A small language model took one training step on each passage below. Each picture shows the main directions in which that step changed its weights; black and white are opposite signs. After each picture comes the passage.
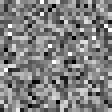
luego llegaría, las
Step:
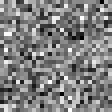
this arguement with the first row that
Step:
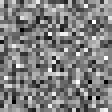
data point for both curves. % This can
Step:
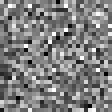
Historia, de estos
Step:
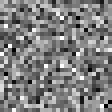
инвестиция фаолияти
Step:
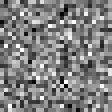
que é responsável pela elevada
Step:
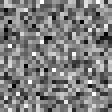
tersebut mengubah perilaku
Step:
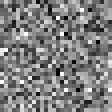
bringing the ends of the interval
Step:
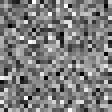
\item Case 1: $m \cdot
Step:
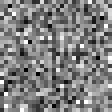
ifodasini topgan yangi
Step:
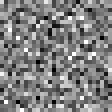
demás, es fundamental para poder
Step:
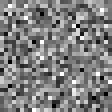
quarantine ends, the number of
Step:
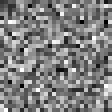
algebras. Our notation for r-regular
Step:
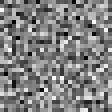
Əliyev R.
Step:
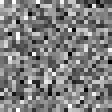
point} hold, and assume that the
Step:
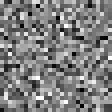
skripka yoki pianino
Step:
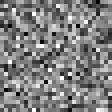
The text of this article is open
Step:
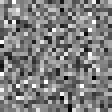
uniformly estimate holds \begin{equation*}
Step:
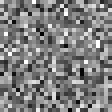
nervaliana, Panero le
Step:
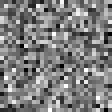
осуществляется через
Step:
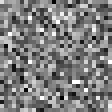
not change the first coordinate. Now,
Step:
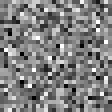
при наличии язв и
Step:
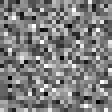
5]. Как мы видим,
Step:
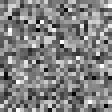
escassos, os funcionários
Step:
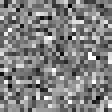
con el colectivo docente,
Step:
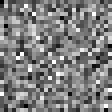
проблем [9, с.
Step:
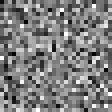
right-non-characteristic, hence non
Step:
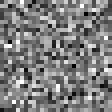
Indice de bien être
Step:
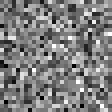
the metric can be expressed as
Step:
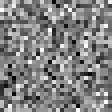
union of a finite number of affine
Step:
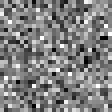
toma as medidas necessárias para
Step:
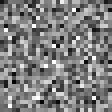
Бухоро Давлат
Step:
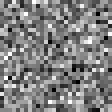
va tashqi bozorda
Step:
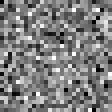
series}, see, e.g.,
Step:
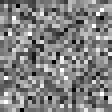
в сучасних українських
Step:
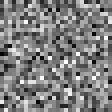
a hard time understanding what
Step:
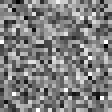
{\sup }\limits_{t \in[
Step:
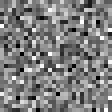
of this note is to present a modification
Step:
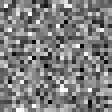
nilai siklus I dan
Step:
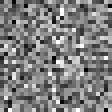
the mapping $X \to
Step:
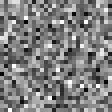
\langle a,b \rangle] \cdot
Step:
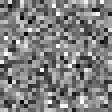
como el crujir de las ramas
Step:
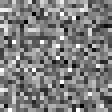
is no equicontinuous points in
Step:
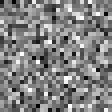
Lemma \ref{lem:convergence}
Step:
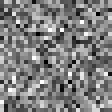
related with Lie superalgebras of series
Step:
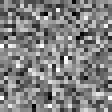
consider local dispersive estimate. \medskip
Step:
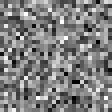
bu amalda yozuvchi va shoir
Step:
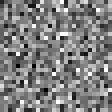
Бахуле А.А.,
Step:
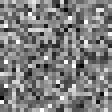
конверсії. Оцінити
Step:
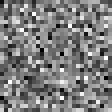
протягом 10 днів,
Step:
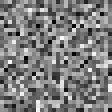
diffeomorphisms onto the hyperbolic
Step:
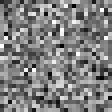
OF CULTURA
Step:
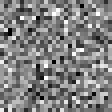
on their effectiveness. We
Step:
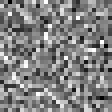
ma'lum bo'ladi.
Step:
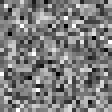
cas à été de 7 jours
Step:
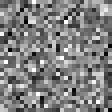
em liberdade de expressão quando
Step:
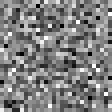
– M.: Adelant,
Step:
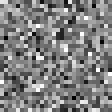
adalah kekuasaan pada
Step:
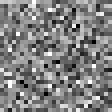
закрепились в
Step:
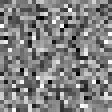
of May 1957 \cite[Abstract
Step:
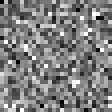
Section \ref{sec:2} provides
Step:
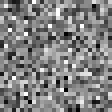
\right)}$. Based on the above
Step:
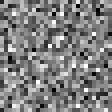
Den Haag volgen al
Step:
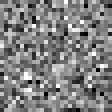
// Альтернативы, 2022,
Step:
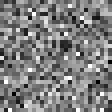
may express the generating function of
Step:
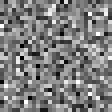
of directors in SMEs:
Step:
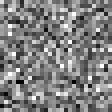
conditions, the global existence of strong solutions is considered
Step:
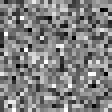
in social life*. Wiley.
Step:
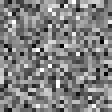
shakllarida harakat qilish
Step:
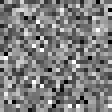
genel pediatri servisinde
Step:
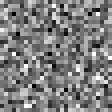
Doctor of Psychological
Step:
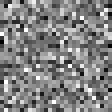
que $k$, alors il en va de
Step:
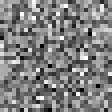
20. Фархутдинов
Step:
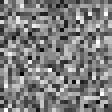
problem with profits (VRPP),
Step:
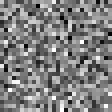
farqlanadi. Ayni
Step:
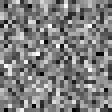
tinha interseção importante com o
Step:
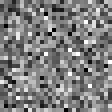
corresponding to $\sum_1$ in the proof
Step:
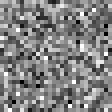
directly proportional to the feedback
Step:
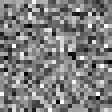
проанализирован вопрос
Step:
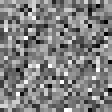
конкретных целей и
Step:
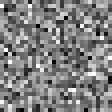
frutales de pepita los
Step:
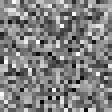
solution $ (\phi, \psi) \in
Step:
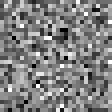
come tutti siano
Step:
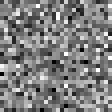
dalam hukum Indonesia
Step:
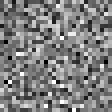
the correlation operator, even in the general
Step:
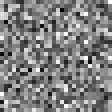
tenir compte du contexte du
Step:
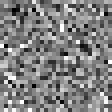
|\gam_r| \lesssim
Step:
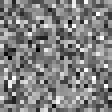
relating functions on a group of mathematical
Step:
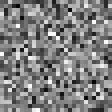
bolani musiqiy rivojlantirish,
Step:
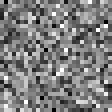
boshqaradi, maslahat beradi,
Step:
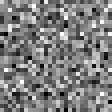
играет ключевую
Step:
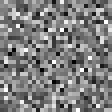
geometry dependent subclasses are then
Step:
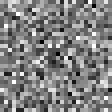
1$. Therefore for $a>0$ and
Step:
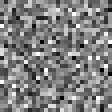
of Rome ``La Sapienza''
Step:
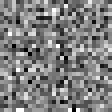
when considered in matrix form, the requirement
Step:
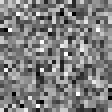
{\em rank} of $\xi$, denoted
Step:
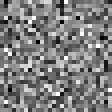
y, 3) La urgencia de que
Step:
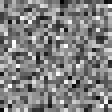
to $\mI$. Since $\C$ is
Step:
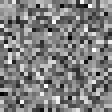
function and $*_t$ represents
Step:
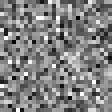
for the problem in two space dimensions is
